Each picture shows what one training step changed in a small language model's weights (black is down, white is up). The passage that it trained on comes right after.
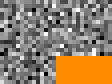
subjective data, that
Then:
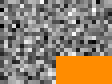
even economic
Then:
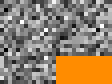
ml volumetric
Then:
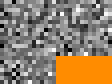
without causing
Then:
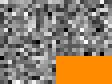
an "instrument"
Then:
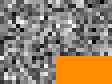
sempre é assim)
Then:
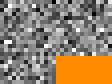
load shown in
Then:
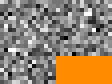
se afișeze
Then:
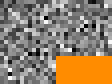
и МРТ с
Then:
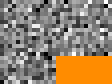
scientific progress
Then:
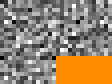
further hacking
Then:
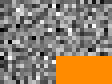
favorable to their
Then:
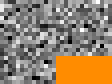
of permanent facial
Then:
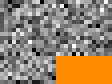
digital transformation of
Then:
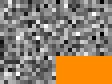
checking out the
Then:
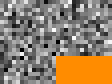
the researched
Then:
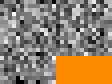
and some returned
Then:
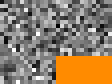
constantes do site
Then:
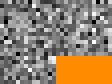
5 anos a um
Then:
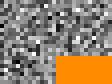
be central, but
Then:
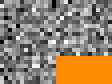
the randomness in
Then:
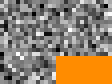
the specific terms.
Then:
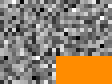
día a día
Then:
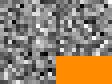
be offered later
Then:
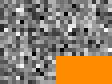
not hope to
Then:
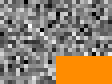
brand with the activity
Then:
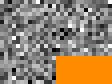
de aplicações em
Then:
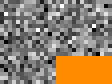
one of the important
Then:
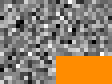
the prosumer as
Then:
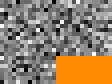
ko'nikma va
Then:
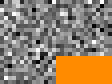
exacerbated in
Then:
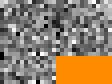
on yield of different
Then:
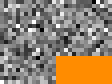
in Table-4
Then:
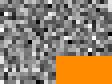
both FLC and
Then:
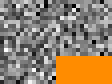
placed per four
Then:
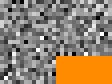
of concrete
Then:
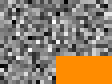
the friends of
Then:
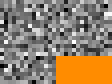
the barrier.
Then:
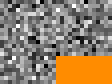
ko'ra turli
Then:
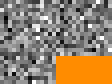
ejecutado en
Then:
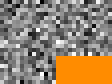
as a power
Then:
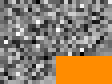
Correlations for
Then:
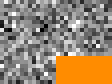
o terapeuta
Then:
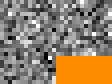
bir so'z bilan
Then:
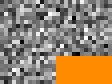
with a population of
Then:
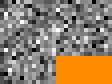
On the assumption
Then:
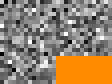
Effect of team
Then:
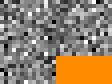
e quais são os
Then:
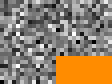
during all the training
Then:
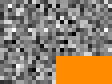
can provide up to
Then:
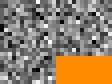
not a significant consideration for
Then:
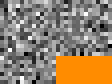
memoria è
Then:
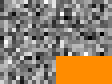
characterized during the study
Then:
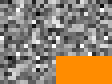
sifat atau
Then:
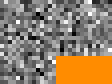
not limited to the
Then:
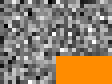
en fonction de
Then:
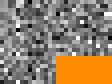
the challenges which
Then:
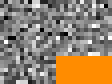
outros formatos.
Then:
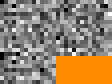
the new characters?
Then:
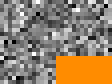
to avoid the
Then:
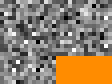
samples showed mostly
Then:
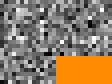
function. The
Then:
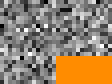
do uso, das
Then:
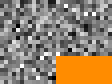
a betegség
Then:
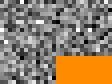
Welsh Health
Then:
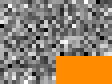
- “Ruhim
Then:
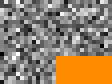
Nigeria, the
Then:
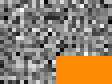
to converge.
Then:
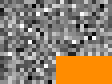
При этом,
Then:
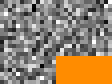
consent was obtained
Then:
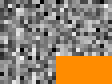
is being worked
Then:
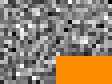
In Sweden,
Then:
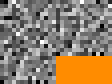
delays, increased
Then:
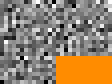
sociedad, el
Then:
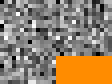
this study because few
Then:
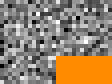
Michal Polic
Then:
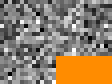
machines by all the
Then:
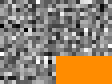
well-being depend
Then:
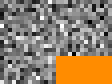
analyzes a number
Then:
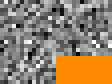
*where* and
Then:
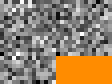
are long-term
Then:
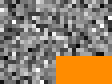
de Sevilla y
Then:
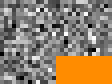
situated in the
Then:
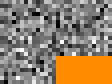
interventions. The
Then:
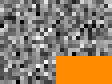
их личных
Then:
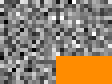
Os custos
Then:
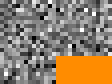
to the concept of
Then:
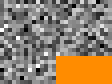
as the time interval
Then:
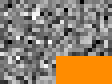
2- Demonstra
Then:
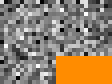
o observador ou o
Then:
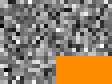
numerous artistic
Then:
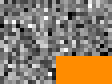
ensuite été
